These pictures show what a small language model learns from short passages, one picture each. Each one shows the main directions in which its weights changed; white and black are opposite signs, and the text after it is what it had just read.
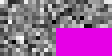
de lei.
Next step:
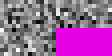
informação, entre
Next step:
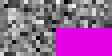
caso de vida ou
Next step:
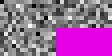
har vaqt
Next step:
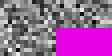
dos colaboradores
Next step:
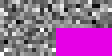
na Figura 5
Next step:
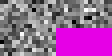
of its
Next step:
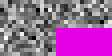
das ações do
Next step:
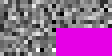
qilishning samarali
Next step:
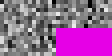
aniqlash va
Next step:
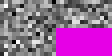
the defensive
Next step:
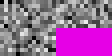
use of
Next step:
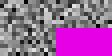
si pone
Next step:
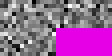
Как бы не
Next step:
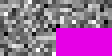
також може
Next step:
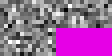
ao contexto dessa
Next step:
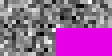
цел по
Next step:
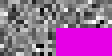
do programa no
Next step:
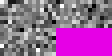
de actividades
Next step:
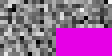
que vos
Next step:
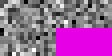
tratará de
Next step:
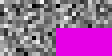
konci 19.
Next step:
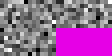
la reformulation
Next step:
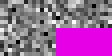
por un valor
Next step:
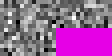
existen otros
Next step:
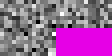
случае у
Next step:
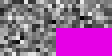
generales para la
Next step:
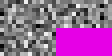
o que será
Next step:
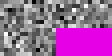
uma vez que por
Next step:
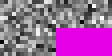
iqtisodiyot universiteti
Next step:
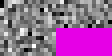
de vraag
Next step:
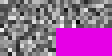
area, it
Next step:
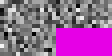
para realizar o
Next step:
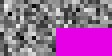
empatía que
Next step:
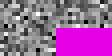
као и
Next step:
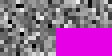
pelas partes
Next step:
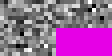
the success
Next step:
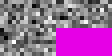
eng past
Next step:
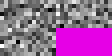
(har bir
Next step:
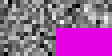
va tish
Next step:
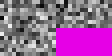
tarmoqlari va
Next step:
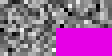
active de la
